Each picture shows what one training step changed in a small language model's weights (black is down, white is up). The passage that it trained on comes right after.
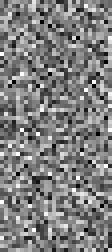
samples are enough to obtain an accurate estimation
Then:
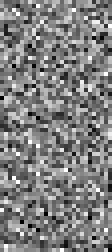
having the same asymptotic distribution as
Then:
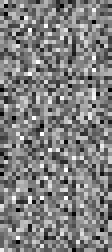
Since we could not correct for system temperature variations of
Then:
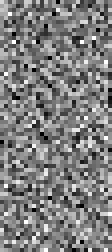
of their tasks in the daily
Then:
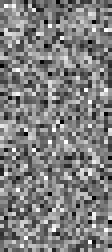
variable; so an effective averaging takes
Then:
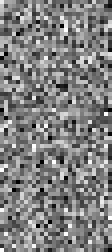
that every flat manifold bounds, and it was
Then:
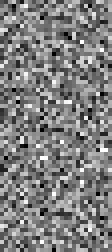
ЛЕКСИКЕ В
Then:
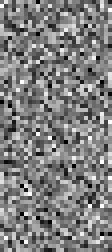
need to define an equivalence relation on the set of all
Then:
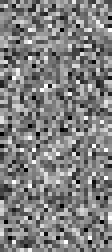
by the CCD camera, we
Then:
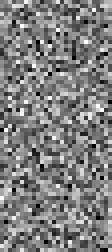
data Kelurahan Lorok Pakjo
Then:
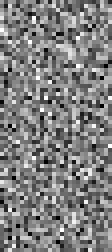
to as \(\gamma^5\). In contrast to
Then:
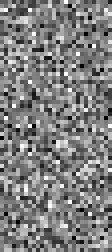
weak formulation for the AVS-FE method
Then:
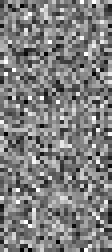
documents, the article highlights the
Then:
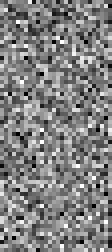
result. We notice that this expression for
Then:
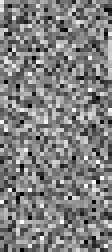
the proposed method with different sampling size.
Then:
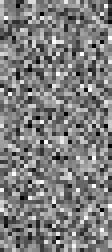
is the system noise. The dashed curve is a
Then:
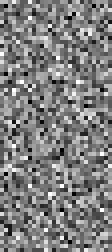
минулого та сучасної
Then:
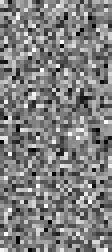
en las empresas ya establecidas,
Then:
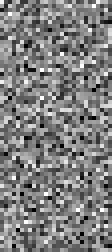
hanteren – is daarvoor
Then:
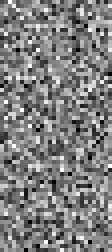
from the Simons Foundation
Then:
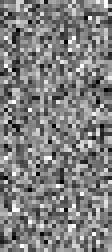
e a possibilidade de adaptação do
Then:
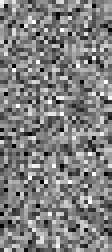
V. (1993): Enrichment of
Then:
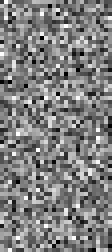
de noter que la population cible
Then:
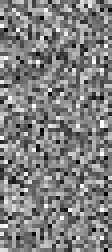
может быть запущена
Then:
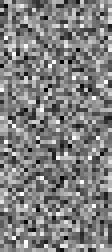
areas) have long lifetimes. There
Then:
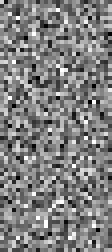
5 5 O quanto você aproveita
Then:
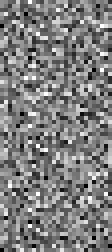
line shows the random distribution of the small amplitude
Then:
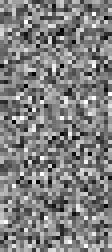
outros aeroportos. Fato que
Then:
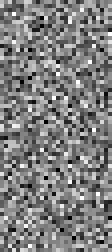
criação dos próprios artistas.
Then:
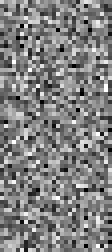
Dirichlet problem admits a unique solution
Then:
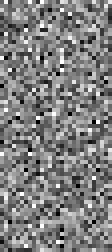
to obtain insights. Together with the numerical
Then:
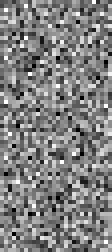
the closure poset has at least $k$ connected
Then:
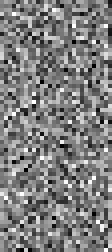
(S7) holds trivially. In other
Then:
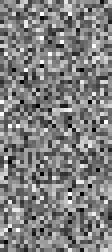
were too high (e.g.,
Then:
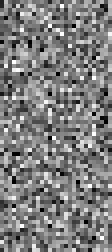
fibre parameter $r$ chosen in the
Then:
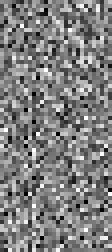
ҳар томонлама
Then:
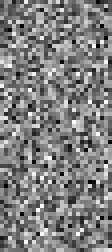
etamiz. Yana bir narsa
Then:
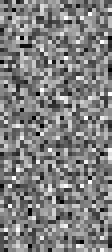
%A weak reason is that apart from the classical
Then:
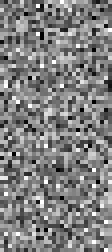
\begin{table}[H] \centerline{
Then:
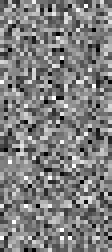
Chmura[3] et al. propose to
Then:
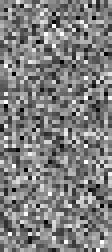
Lattimer-Swesty EOS is
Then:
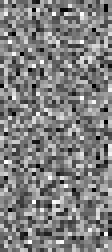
également à l'objectif de la
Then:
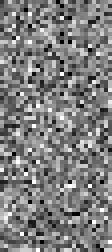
dominant scatterer, which underlies the common
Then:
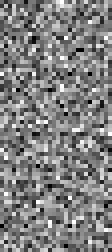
the number density for ground and excited
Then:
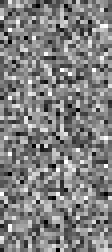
\label{def:minimax} A point
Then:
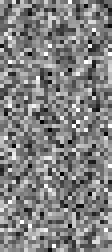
features. Only internal storage or memory
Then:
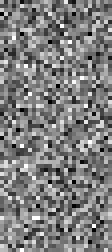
disk. Because Pal\,1
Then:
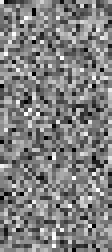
of flat metrics. Transformation of
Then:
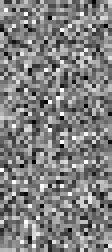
Liu, Q. Zhang, Y.
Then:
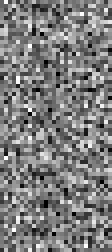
yoshlarni tarbiyalashimiz,
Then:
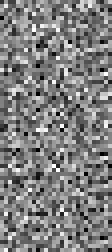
вирішення поставленого
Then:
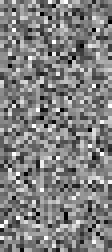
,r_{n}) \nonumber \\ &\equiv
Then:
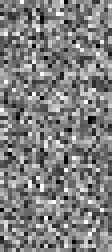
$T_c$ as a function of
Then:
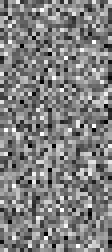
out to us). For instance, let
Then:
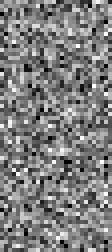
\begin{equation} \label{eq:
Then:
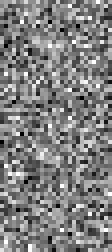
of anti-de Sitter black
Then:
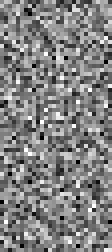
Doctor)) \end{displaymath} Thus,
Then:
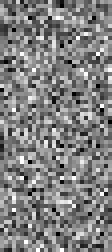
weak-scale interaction strength. WIMPs are
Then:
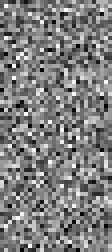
0,545 menunjukkan
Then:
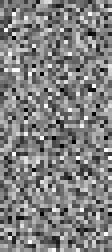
cleaned data (solid). It is clear
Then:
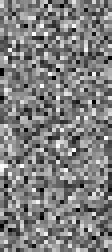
scattering. Absorption by: 3) point
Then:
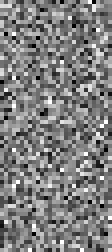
Journal of Risk and Reliability*.
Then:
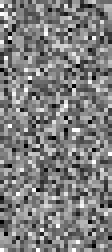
coefficients $\nu_i\in \mathbb{R}$.
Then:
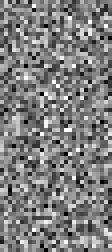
зарубіжні: Х.
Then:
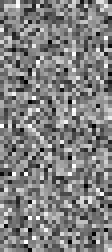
a bosonic Josephson
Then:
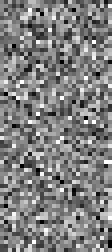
read out. The lenses and HWP
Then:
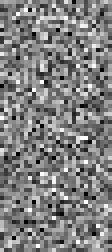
of mSUGRA accessible at the
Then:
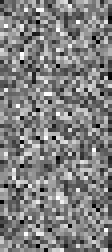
characterise the process. For example, the probability of
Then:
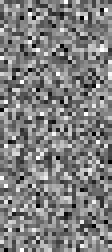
the fastest growing MRI mode
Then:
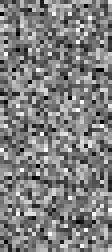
the fact that $F_{\mu}$ is a
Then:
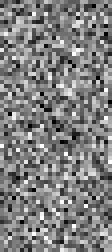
energy ranges, 0.3-2 keV
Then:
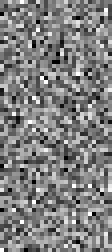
bifurcation point decreases with increasing $\beta$ and
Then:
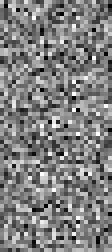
mixtes à deux facteurs
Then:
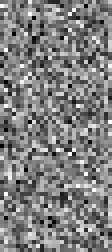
a function of the system parameters: it rises linearly
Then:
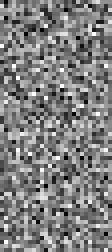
- 100 \\ \hline Physical BW
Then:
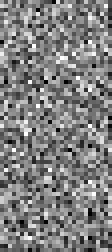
selection with the Bayesian information
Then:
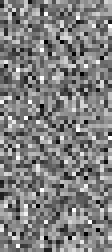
Proposition 2.1 we can write down
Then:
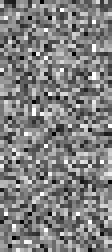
inner $\tau$-loop for the recursion
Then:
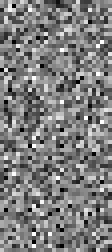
for personal or classroom use is granted
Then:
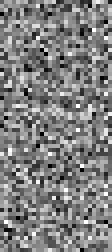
\begin{equation} \label{beta}
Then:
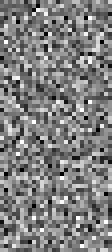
that for every collection $W_1,\dots,
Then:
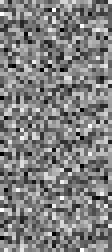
\begin{eqnarray} \ \ \ \
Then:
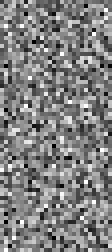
/ В.А. Ясинский,
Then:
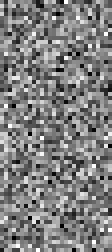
characteristic macroscopic length scale. Although
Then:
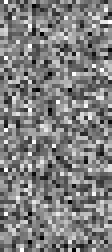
yoshlarni tarbiyalashdan
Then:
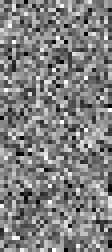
omitted. These distributions are involutive and
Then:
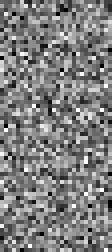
yuqori boʻladi.
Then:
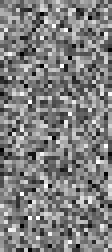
a more distribution theoretic view to it. In
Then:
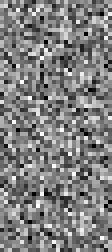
людини 0,002; віра
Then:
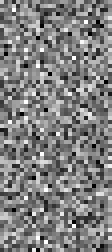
Leray-Hopf weak solution $u$
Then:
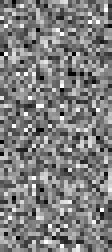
with the huge QCD background in the jets
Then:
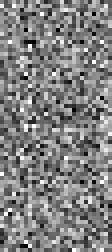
hisoblash, rentabellikni
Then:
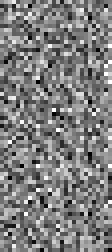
waves. In the strong-coupling limit,
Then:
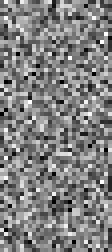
of working with the GFF is that its variance
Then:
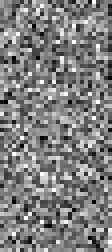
mantenida por la *National
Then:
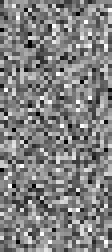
is required. \section{Conclusions}
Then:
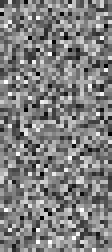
who reported being "worn out" by
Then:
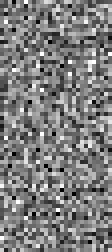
V asr boshlarida»,
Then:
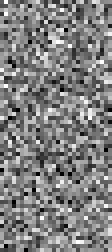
be finitely many disjoint arcs in
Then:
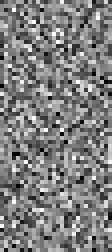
viscosities of the mesh, respectively. The
